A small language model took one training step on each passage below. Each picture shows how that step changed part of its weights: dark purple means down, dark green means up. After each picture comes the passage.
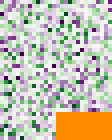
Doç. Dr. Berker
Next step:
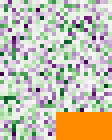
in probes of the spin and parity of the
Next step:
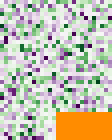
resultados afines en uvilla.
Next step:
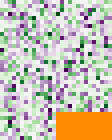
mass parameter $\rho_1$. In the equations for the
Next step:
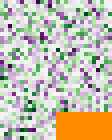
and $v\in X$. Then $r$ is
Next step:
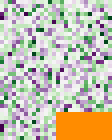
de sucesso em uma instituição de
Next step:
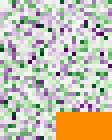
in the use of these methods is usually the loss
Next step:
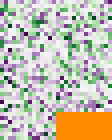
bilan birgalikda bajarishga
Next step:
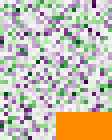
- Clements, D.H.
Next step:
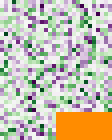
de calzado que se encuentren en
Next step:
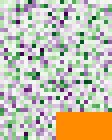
given by Prudnikov,
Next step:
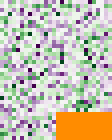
NAVARRETE, M. A.,
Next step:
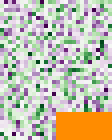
a key role in defining (guarded)
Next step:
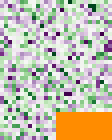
style from a company to another. It
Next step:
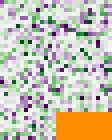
scatterer at $\mathbf{p}$ and does not
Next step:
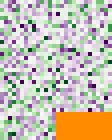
avlodlarga sof holda
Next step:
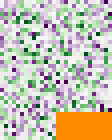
людини (особливо права
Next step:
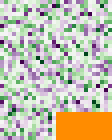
as well as for the couplings to the
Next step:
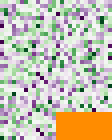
part, et d'autre part le
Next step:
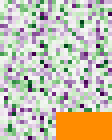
освоенные во время
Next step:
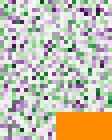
to $I(\delta)$ with a reminder term
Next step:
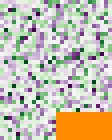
For example, a Langevin description for the
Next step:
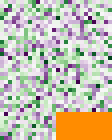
S\subset B}} \frac{|A|!
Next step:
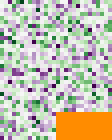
nağıllarında kontaminasiyanın
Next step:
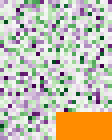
porque brinda información sobre el
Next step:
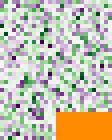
the conserved energy $E$ is greater than
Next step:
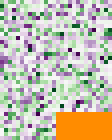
. \neqno\cosconstant $$ The relative
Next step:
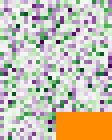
a $k$--defined Hermitian form
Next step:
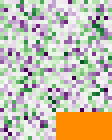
Marchetti, Instabilities and
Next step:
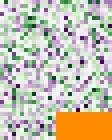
signed ratio $J_\tau$. If a
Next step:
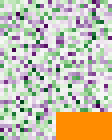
var. *spicata*)
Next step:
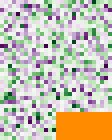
Wasserstein distance. One can still obtain such
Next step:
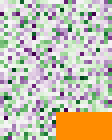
Насосный агрегат
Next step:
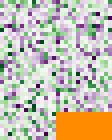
boshlanib, vaqt o'tishi
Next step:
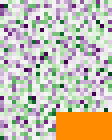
which have looked at soft breaking
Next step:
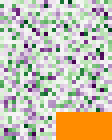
how close is the achieved objective value $\widetilde
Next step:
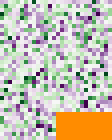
element for $R/P_i$, we have
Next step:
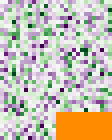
primary field in the orbifold theory
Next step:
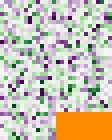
for an absolute constant $C>0$, it
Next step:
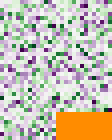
consistently high across most song pairs.
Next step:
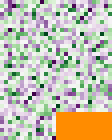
full-band signal. With properly designed
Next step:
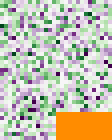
in (S3) is uniform in $\theta$ over
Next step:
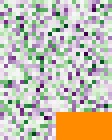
logarithmically improved Serrin's
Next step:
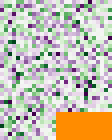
is the maximum velocity. When receiving the
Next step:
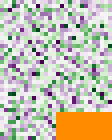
fixed point arguments applied to suitable integral equations
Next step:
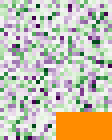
$\overline{F}_{i+1}$, leaving
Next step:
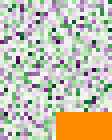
menanggapi keluhan
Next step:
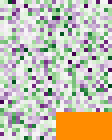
we construct the generalized grand-potential functional
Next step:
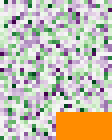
the measured EWs for all elements but Mn
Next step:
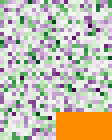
at surprisingly low frequencies. For
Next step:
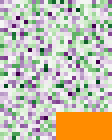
J_{y,z}$. Spectroscopic
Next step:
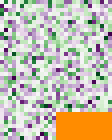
dando ênfase aos direitos de
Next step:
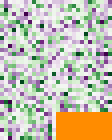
is isolated from building vibrations
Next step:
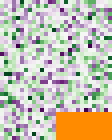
є вихідні правові
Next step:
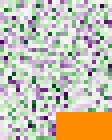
into the Universe we observe today,
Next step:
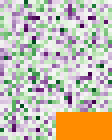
\centering \includegraphics[width=1\linewidth]{}
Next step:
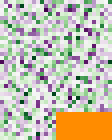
pions which are neutral. (There are
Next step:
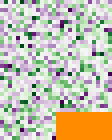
m_{l}/\Lambda_{\chi}$, where L and
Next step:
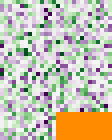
with the theoretical limit which can be extracted
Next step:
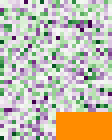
$\phi^{loc, \gbold,
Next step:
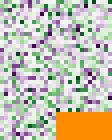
one-dimensional analytic subvariety $V$ of
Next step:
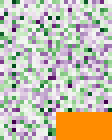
to date are mainly related to the structure of the
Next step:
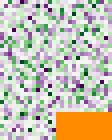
medida do poder público no sentido
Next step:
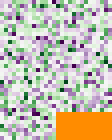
excluded by the LZ experiment
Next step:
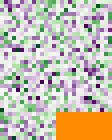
produced by cylinder rotation
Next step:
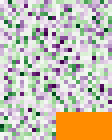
desenvolvido seu potencial
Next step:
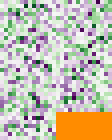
una explosión de información sin
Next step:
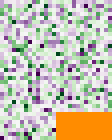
management approprié, capable de
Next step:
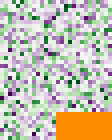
degrades the quantum coherence. As a
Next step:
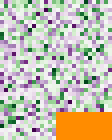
colored random bipartite graph.
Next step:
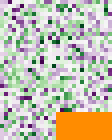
well. Therefore, at least one of the polynomials
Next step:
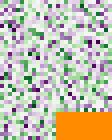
results are compared with the limitations given by the
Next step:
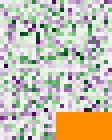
So at Planck scales, quantum geometry
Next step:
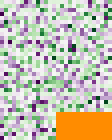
Fatigue* **Missing Data
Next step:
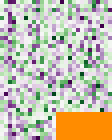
zamon psixologiyasi,
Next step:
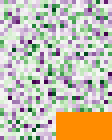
analysis (equations (\ref{eq:main})),
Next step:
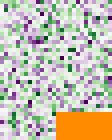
there was another lawyer, C,
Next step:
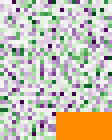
підприємства є
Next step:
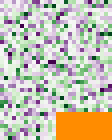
qo`shini mag`lubiyatiga
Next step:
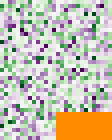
compromete sua qualidade de vida.
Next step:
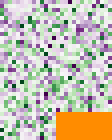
the main procedure which describes the calls of
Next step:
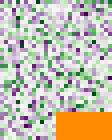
by tuning competing hopping and
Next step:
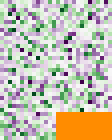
авайлаб асраб,
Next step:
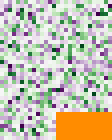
observed for the average time between large fluctuations
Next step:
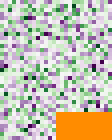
agile software development team at
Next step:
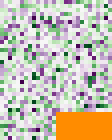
addition, $\dist(\eusm
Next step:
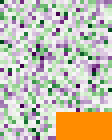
o‘zgarishlar, milliy
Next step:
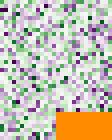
farm power obtained from different mesh designs.}
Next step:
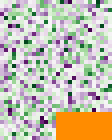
$x=x_{\rm st}-\epsilon$ is a
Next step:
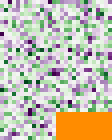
Исследование выполнено
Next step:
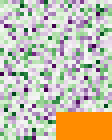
in $X$ $G_\delta$-set
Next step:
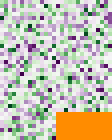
have a similar sensitivity to CTA in the
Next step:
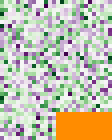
\to \infty$, we expect the volume to
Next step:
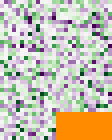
$\mu_1 = 0$, for four different time series
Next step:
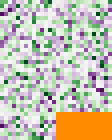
reference to a more extended worldwide set.
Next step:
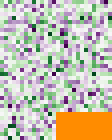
The above results implicitly recover the calculations in
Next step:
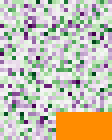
for any $s\in S$. The length of a
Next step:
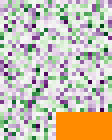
\end{bmatrix} \end{equation} By
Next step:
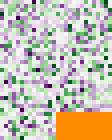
U.S. Department of Energy
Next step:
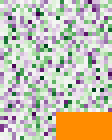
a rainbow colouring, but we know
